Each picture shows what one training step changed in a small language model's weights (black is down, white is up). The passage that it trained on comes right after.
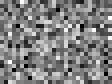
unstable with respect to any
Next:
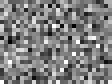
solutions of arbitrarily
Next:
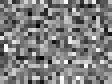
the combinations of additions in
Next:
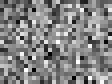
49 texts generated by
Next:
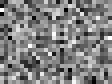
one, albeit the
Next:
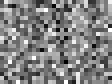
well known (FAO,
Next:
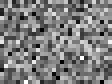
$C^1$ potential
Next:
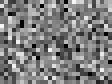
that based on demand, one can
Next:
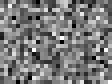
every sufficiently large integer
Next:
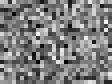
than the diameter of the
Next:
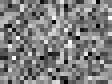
12 months of natural
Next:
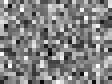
production of ethanol at
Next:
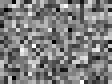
oral infections.
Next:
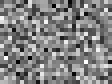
$E_2$ page of
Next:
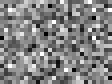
interested parties involved in
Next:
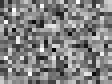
and, on the other hand,
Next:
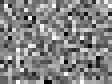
way, folk
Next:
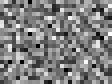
researching and writing an
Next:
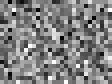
analysis, sample size, and
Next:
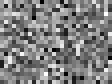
$t$. (b) The left
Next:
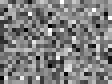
of this discrete approximation
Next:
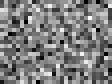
fluid dynamics.
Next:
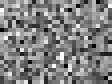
trainer_id into
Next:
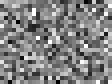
physical therapists in
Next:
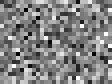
effect of a positive increment in
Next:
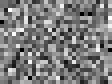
and safety of human
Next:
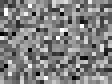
they tend to have large
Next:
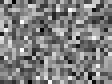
e. g. the set of all
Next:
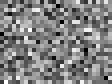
been intensively evaluated for
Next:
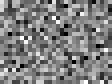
\colon V \to C$.
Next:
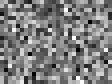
Recently, a method that
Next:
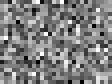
by the Ministry of
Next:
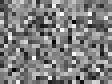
caused her,
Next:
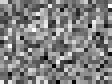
important actors in each
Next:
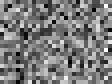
is 10g (Table 1) The
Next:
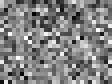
achieve pCR following
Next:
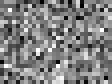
*Let $X$ be a
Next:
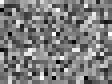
and have not been highlighted
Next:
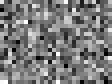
the invariants.
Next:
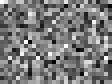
les estimations...
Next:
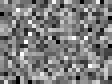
D^2\times I$ by
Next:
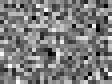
albicans* and
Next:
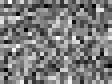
taken the position that the
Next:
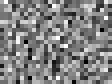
observed. It is like low
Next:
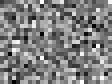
multiple of other triangular
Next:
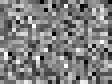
fraction transformation we associate
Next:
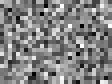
to start this goal would be
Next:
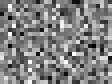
maps initial particle
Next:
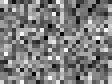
argument shows that the ideal
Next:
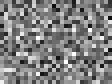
also determined using the algorithm
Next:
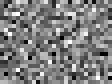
and dropout rate of
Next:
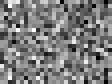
state and encouraged the
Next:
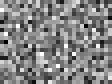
to use portfolios
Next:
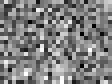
itself may be of interest:
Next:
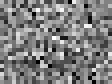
prevent the spread of
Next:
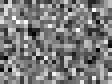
Robin boundary condition comes second
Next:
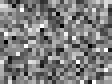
attribute. And
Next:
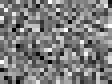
}$ from the next
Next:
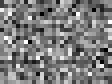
theories on the variation of
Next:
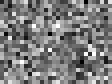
$\phi(g \otimes
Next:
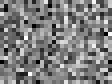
to the area [40].
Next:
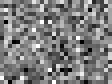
both are viewed as
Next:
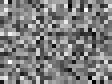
is the induction period of
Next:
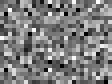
By Cauchy's
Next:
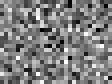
in 1800 and ushered in
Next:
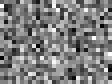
such as sea states,
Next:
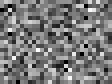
}\left\Vert (\sigma
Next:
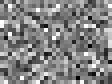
de corps locaux,
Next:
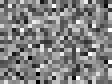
with a small amount of
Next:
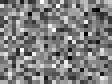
changes in pre-university
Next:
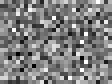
I$ and $s\in
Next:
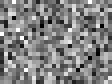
studies related to PR
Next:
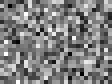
for bending. COD
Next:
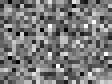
\begin{itemize} \item
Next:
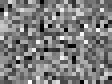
\lvs {\bf
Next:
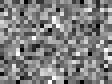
Poisson structure
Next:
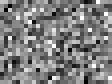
may assume the Type III
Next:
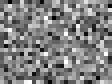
velocities along the
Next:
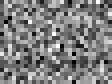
to the $\mathbb{C}$
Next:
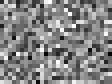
protection of core
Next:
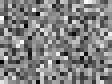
increasing complexity of the
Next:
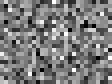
in colour only in the online
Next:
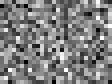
of the prosthetic
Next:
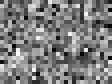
mineral was studied. The
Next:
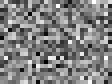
.5**) shows that it
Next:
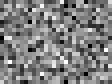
that none of the words
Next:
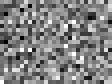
synchronization of neural
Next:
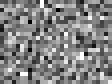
could have appeared to
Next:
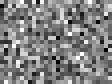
extensively researched as one
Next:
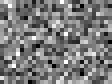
Place fields will not
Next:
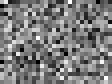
hence the composed natural
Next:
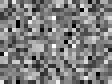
M\times U\to\mathbb
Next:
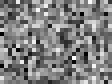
\\\hline Thermal
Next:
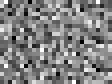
forms of ICT
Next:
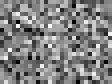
a large part of this paper is a
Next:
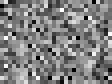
a contradiction. Hence
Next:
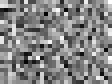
the Internet and storage
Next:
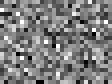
when we restrict the
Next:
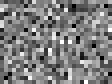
product $\mathbb{Z}_2
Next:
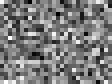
Conjecture for objects and
